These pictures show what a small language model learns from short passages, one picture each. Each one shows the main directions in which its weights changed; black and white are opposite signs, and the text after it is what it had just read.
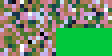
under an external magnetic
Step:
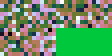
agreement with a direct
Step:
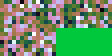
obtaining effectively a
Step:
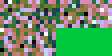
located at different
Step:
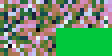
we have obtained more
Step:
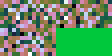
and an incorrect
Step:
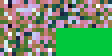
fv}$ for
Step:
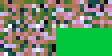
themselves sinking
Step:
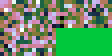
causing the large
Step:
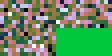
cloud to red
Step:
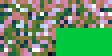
wide range of
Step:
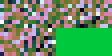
peaks increase with
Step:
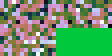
because the solver
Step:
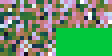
scientific analysis methodology was
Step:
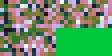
of the left
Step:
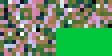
in modules,
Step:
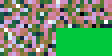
substantial number of variables
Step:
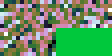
issues and related to
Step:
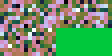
features. During deep
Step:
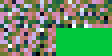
optimal concentration of about
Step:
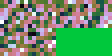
profiles were fixed to
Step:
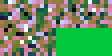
the researcher.
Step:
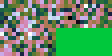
to determine if new
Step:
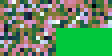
local electron density of
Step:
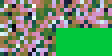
year in which the
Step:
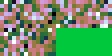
superconductors with
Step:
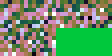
only focus on
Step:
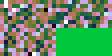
attempts by the
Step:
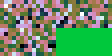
work and few numerical
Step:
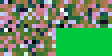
be defined in two
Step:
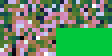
of the energy loss
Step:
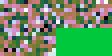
probabilities against covariate
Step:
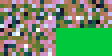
monitoring system,
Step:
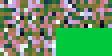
split in two
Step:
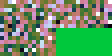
computer vision,
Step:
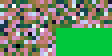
parameter, yielding
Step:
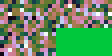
The manufacturer
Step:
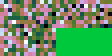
ratio beyond 30 even
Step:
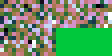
frequency conversion efficiency
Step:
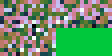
initial entanglement usually requires
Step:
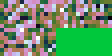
a generic industrial scenario
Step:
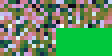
models, a
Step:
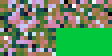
the subindices
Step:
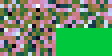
que satisfaz
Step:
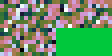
is expressed with
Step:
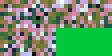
or more time
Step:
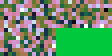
decided in polynomial
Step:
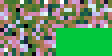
as how to
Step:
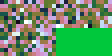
example, in the
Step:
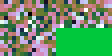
based in the
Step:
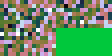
and regulatory uncertainty,
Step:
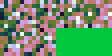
to carefully choose
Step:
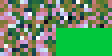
on identifying the
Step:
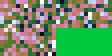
conversion efficiency of
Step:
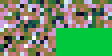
the whole cyclical
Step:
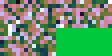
context, the
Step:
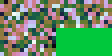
with a simplified
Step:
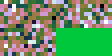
$T$ contains
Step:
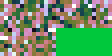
that makes it difficult
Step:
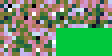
it occurs regardless
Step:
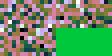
spatial quantity can be
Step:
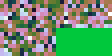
the crucible and
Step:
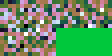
understand, he can
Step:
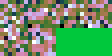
find, again,
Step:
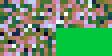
ball portions,
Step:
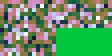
can be efficiently
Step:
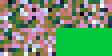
the light of the
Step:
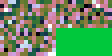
kinds of
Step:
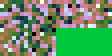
effect of defect
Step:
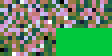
and $h$
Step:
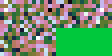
break from the
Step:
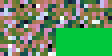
of analysis of species
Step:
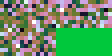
fluently in
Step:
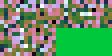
is housed
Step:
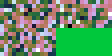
phase angle of the
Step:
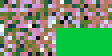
field that changes from
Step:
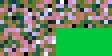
Galactic Center. For
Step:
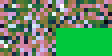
field and it
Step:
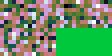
allowed Ryan
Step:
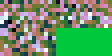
results showed that the
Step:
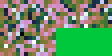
and could take advantage
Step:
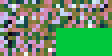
results, we perform
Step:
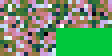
Combination F
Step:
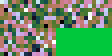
and finally meet
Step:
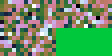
age 18, other
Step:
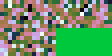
pc) this
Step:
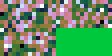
by the language;
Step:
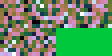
obtains and
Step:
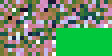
restored groundwater
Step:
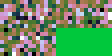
after electron beam exposure
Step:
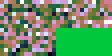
roads of
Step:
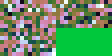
BSEs of
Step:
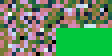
The plates were
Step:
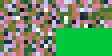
poorly understood,
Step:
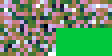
ease of transitions
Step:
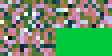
process in a generic
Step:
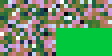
the set, in
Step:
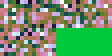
Before now,
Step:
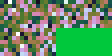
and nonlocal
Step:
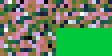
so as to generate
